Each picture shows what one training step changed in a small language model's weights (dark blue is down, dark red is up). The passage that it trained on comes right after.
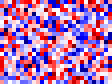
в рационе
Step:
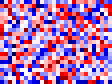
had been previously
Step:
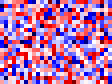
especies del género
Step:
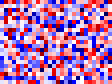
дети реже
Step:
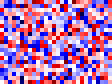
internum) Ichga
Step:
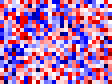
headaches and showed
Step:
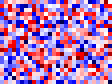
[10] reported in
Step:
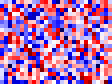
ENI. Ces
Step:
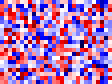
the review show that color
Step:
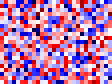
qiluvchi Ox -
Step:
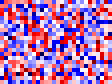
the Russian concept of
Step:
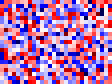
the institution The analysis of the
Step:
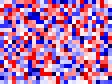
Newman, J.
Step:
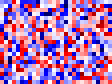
— Nisbatan
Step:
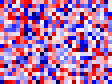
their expenditure.
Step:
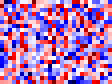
angles has been a
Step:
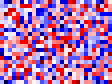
ile yanlış
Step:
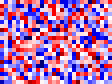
satisfy the
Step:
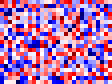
ambivalence in different
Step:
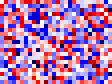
taken by Ivan
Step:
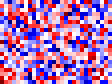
to obtain a good
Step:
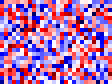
the passage of a
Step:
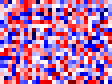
hari yaitu garam
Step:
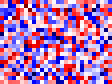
yurtini tark
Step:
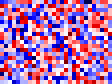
les mœurs par
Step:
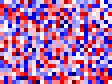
readings along the study
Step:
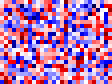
In this article, the
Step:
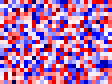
shown that all treatments
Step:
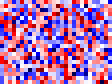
an application domain,
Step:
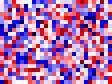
structure. Resonance
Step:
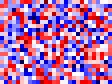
platform for air
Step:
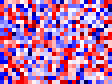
the government motto
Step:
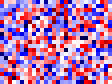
de Veterinaria,
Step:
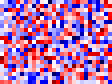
of feminisation
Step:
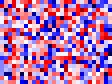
во время
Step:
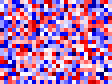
and the retention of
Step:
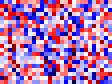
had significant effect on the
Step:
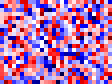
lo que tienes.
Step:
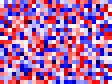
questionner la
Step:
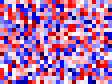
the country’s population
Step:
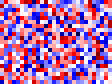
function which acts as the
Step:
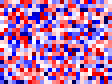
visual inspection by
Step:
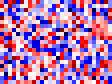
Venezuela di
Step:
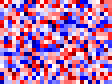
enterprises** The
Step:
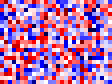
years only few
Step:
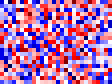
til vositalarini
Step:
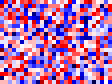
their use in decoctions and
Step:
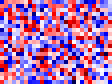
the performances of the
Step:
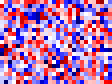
innovation capacity,
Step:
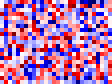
of new clean energy
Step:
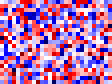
tea was significant lower than
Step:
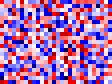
dal punto di
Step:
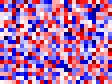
chuqurlashtirish va
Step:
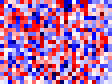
one of Burkart's
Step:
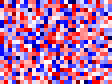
tenminste de
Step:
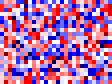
mesmo a NR
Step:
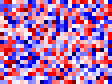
test governed by the
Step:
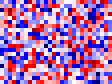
count to the total
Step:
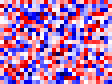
institutions, community
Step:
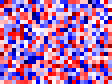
The results of indicators of
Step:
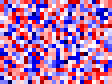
time and subsequently
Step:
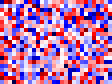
programmed using the Arduino
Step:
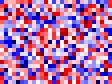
Un entorno bien
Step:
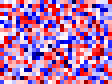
citizen portal. This
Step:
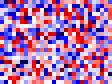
the Physionet
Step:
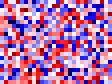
considered as a part of
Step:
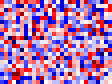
is no significant AI's
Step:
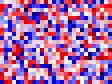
district, village
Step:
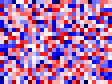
^d Treated
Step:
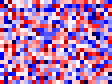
be seen in Figure
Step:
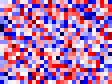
Power Generation using
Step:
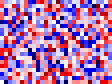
Expert Group
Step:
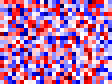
- Encalada,
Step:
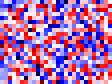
números se
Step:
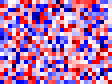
afuera, ya que se
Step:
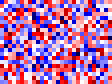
were performed to find the
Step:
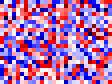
pourrait aussi
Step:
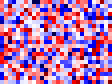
dan Refleksi
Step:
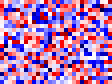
die, schematisch
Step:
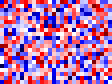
эга бўлиб,
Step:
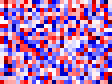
promedio de 27
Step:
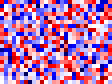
davlat organlari va
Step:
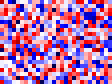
scurvy. This
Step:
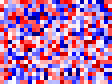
programme. She has
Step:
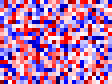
kimning obro'siga
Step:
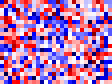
қарши кураш
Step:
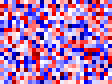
sites in the study
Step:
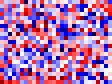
Parents who lack
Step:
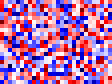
estratégica para
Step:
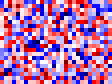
Né l'Unione
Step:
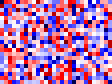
и со стороны
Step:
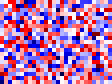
colocam em cena
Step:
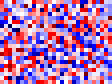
procumbent to
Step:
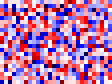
favorecendo a
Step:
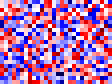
Cotrim dos et
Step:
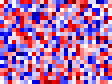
designed for speech
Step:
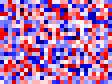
Vito Michele
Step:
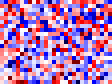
joyini qanday
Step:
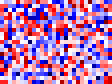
amalga oshirish
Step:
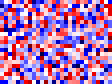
current **hype
